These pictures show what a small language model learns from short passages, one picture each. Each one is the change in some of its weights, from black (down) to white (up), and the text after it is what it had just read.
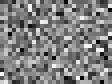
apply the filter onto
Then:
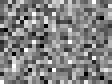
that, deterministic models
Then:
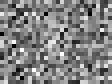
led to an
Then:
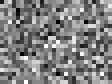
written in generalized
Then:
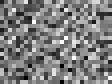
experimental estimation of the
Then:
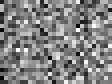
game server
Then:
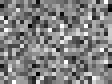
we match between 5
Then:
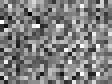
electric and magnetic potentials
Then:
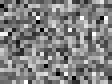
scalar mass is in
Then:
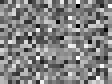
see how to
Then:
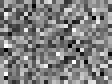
points when the
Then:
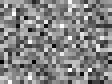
their simulations,
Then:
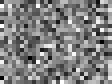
By applying several
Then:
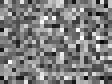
polygon by
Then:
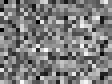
defect core. The
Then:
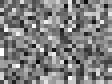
other cluster members}
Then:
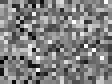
taken into consideration.
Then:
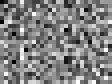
adjacent to the
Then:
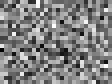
the c axis is
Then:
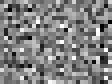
relation to critical
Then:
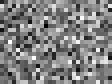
simultaneously estimating of
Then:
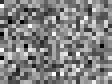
fully nonlinear, and
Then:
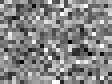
main text, we
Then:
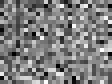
lifetime $\tau
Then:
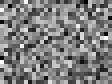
the message becomes
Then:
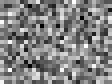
to use --
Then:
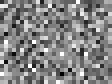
dimensional ones with
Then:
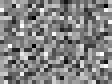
the RegFE
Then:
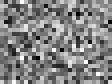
of the reflection
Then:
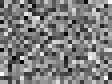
previous case, the
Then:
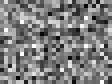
{\it et
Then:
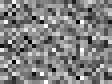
and LaO
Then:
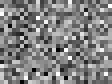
there are three
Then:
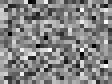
the low-energy
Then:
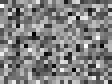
behaviour, where the
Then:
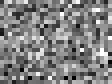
need for single points
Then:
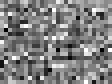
on a grid.
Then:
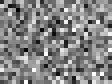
expressed in the following
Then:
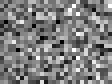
RF funnel through
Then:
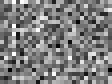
Sample global
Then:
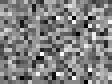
Phys.}\ }\textbf
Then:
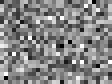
buffer with the
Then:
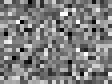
have never heard
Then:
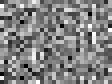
symmetry and thus will
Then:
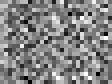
the initial distribution of
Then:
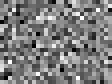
possess Type III
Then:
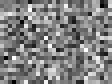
a range that also
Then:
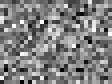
by a factor between
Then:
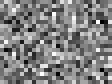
In this approach,
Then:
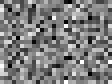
where the background solution
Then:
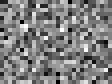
accurate prediction.
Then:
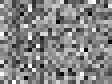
by an ion with
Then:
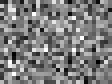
bigger than their
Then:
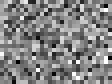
the use of
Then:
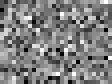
can prove \be
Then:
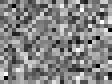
all of the
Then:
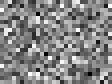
solve the problem we
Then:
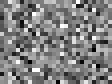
relevant semantics systems.
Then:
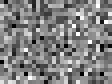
disk age, more
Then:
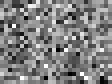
there is a critical
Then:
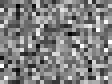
latter exhibits slightly more
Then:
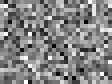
chiral symmetry in
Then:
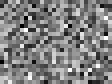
the higher values,
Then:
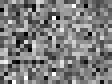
statistics. From each
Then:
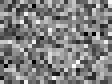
case to be
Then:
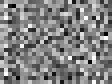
the current-current
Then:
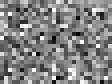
on insulating
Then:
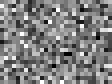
DA designs
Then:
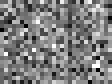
time $t$.
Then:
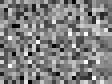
value of effective
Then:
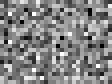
and performance, especially
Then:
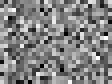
the ambiguity
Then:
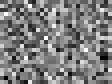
a further increase in
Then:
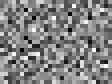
the top) and
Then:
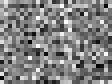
we study are the
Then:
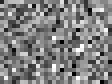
independent of the density
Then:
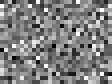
thus seek a
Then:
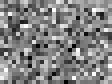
on the brane
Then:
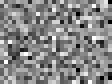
on the order of
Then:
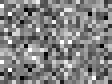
use, and should
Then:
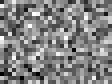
channels and 30 for
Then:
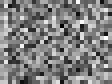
the right-hand
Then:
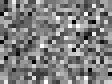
For small error bars
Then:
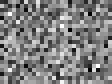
or smaller than
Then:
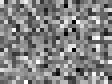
Hz observed in
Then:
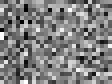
location and light regions
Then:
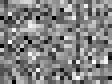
and consequences of
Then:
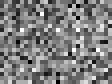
continuous momenta. We
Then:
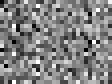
solvent is
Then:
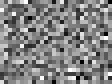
the convergence of fiber
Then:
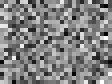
the telescope
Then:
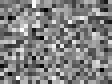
b purity
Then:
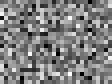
are primarily interested.
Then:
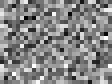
the data for
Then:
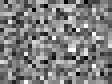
cell size. This
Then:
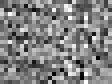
to remove noise is
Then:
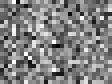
| Stochastic
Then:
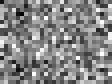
assignment score for
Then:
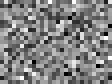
the case when they
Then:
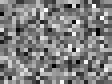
\ee Note that
